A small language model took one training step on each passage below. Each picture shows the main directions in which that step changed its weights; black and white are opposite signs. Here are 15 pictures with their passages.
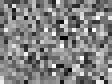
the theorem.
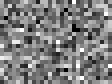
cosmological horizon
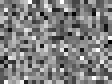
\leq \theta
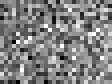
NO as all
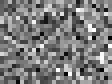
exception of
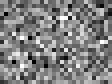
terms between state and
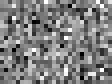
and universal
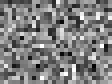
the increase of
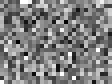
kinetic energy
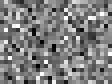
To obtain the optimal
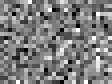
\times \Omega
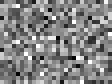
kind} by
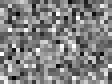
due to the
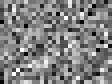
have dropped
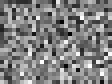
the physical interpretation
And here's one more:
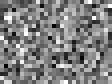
signalled various
